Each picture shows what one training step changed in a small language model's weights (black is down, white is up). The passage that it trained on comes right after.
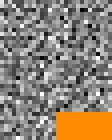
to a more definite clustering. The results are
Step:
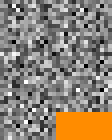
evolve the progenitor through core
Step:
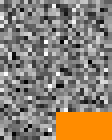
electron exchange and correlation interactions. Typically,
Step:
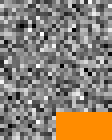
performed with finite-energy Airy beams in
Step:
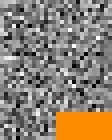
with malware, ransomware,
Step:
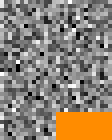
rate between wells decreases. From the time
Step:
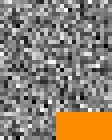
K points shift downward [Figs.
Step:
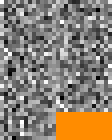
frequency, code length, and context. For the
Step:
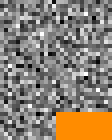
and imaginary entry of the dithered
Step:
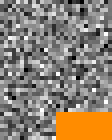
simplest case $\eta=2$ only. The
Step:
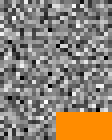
optical and near-infrared of our universe
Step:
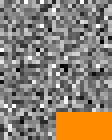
results is of limited value. Instead, we
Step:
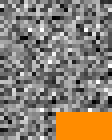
in Figure \ref{figure1}(a). We
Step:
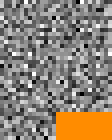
results and instruct LLMs to generate
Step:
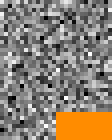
probability of no recombination, and we assume
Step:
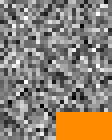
each. Assume a query set
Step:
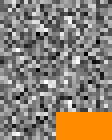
On the other hand, a discrete excitation
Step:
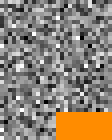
dimensions in comparison to the specimen size
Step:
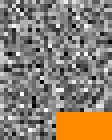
be considered as bounds on the order of magnitude.
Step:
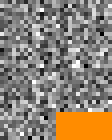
cluster with two other very massive stars in the core
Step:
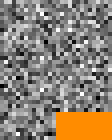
The identification strategy rests on the
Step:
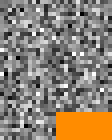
their scale invariant power spectrum ${\cal P}(k)
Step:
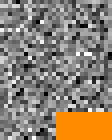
3**c-f**, relative to Fig.
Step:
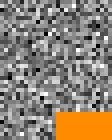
in the language of the chemical potential (using
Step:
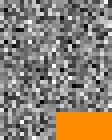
or collides with the core. For the particular
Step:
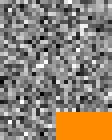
minisuperspace ($\hbar =1$)
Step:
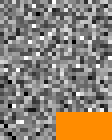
the FWHM near the Fermi level would decrease
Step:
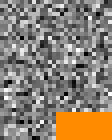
the natural choice of moment when considering the usual representation
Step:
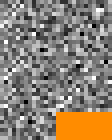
\fig{nem}. Shown in
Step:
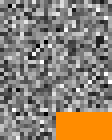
account for 85\% (72\%) of the
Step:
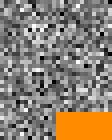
model for the $\g$-ray propagation in the
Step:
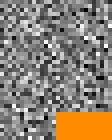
the spatial decay of correlation functions strongly depends on
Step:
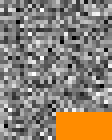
linked spreadsheet. This resulted
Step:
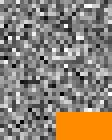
number of antennas equipped at the
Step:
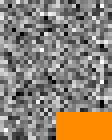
probability distribution over the parameter space, denoted as:
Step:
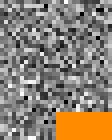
finding is that interlayer sliding,
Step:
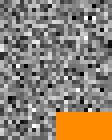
sea. However, a separation of the pressure and
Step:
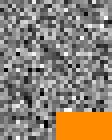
the imperfectness of identity of
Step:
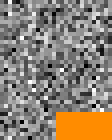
in the case of dislocations [2]).
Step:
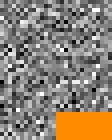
a smaller region at a large distance from the black
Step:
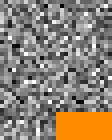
derivative of the Nekrasov partition
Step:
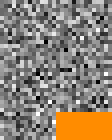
Machine Learning Force Field Simulations
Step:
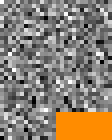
number is increased by one order of magnitude and the
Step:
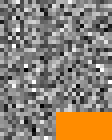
enhanced by a few orders of magnitude
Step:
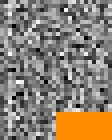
gradual inflow in this potential,
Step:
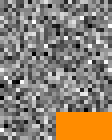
Floquet problem. Let us split the
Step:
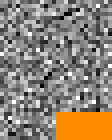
$z_\alpha=d_\alpha$, the ratio
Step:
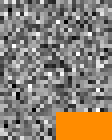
vortex. (See online
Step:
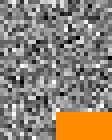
A}^\mu$, the gluon spectra at
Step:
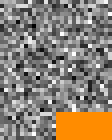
E : u \in S, v \notin
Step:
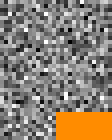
shock. \bibliographystyle{cite}
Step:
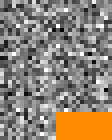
restrict tracks beyond the smoothness assumption,
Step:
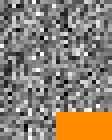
identify natural groupings within a dataset based on inherent
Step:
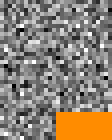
non-oriented diagrams for the groups
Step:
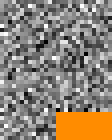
Modularity quantifies the presence of
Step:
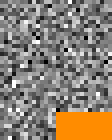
the resonances become less pronounced.
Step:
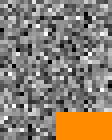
the initial stage it coincides with the dashed
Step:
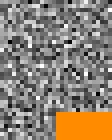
$E_0$ is the ground-state energy
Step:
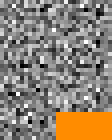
is to utilize an encoder for feature
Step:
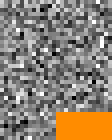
was demonstrated in a number of publications
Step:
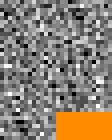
below. When the spin structure along the
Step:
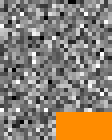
hydrogen atom with angular momentum, where we know there
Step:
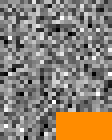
the sparse readout mode, the 3
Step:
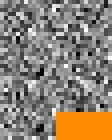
lines in panel (a). (c)
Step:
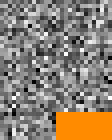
the averaged potential (\ref{pot})
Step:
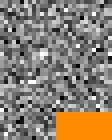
and $JHK$ bands. Then,
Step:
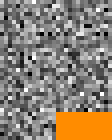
respectively. This study is based upon the work supported
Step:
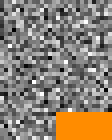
or opposite to the nucleon spin. $\Delta
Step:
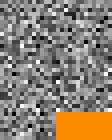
the sup norm $\vert \vert \
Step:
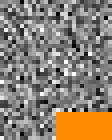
and Computer Science, Université
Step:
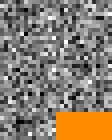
sphere, there is a turning point, if
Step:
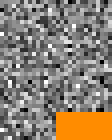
of $n \times 1$ random vector
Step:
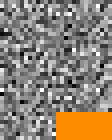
of inverse graphics with machine learning techniques,
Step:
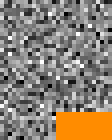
coefficients of relevant operators have to be renormalised and the
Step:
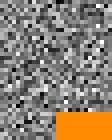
the model also reproduces the steep intensity increases
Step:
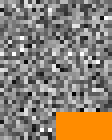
of which are scaling up the volumes of
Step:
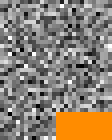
$d$ (with respect to the origin of the
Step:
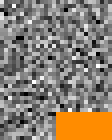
down to approximately 150\,K, and then
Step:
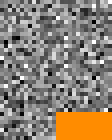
the $m$-th site and 0
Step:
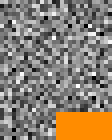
tensor $d\sigma^{\alpha\beta}$ is
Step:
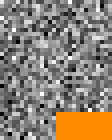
outflows have large opening angles, but
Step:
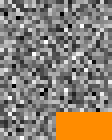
to construct the GL free energy. This is
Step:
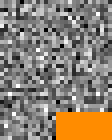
(IRC); Infrared Astronomical
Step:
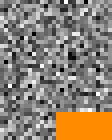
$r$ domain to the $k$ domain.
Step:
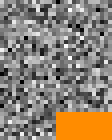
they can be used for studying the effect of the
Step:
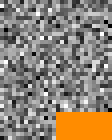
in agreement with that deduced from the modeling
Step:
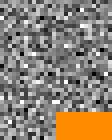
the 130 observations plotted against the absolute
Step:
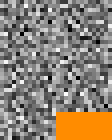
for the helpful comment regarding to the
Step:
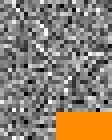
The pressure is set to 3 mbar. To relax
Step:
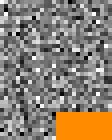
computed using Eq.(5) of main text,
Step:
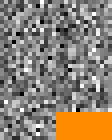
Physics, Norwegian University of Science and
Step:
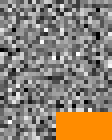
the Manacher array be encoded
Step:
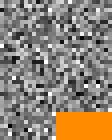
of cells to the glass surface. We performed
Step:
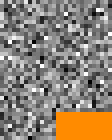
domain-specific nuance with the word
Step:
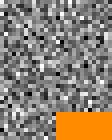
taken into account in both LCSR's for
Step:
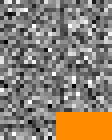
believed to have some connection because they
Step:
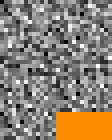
least $10\%$ sensitivities are
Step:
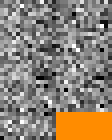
\section{Structure of code}
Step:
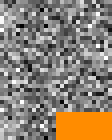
0$. The \zexp{} coefficients are
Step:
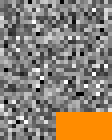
EI phase. We further comment that the
